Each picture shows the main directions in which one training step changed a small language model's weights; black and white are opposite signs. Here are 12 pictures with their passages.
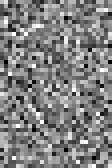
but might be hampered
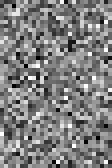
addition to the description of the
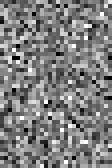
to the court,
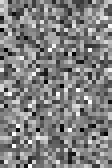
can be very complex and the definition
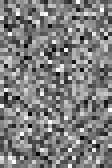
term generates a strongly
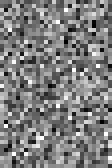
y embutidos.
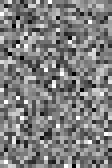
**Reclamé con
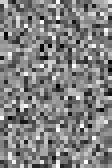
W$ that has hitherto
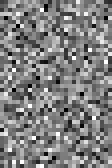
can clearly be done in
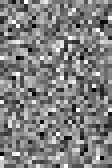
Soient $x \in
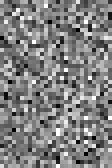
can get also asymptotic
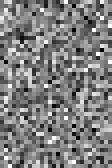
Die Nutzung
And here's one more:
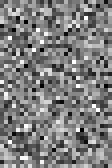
is all that is required.\\
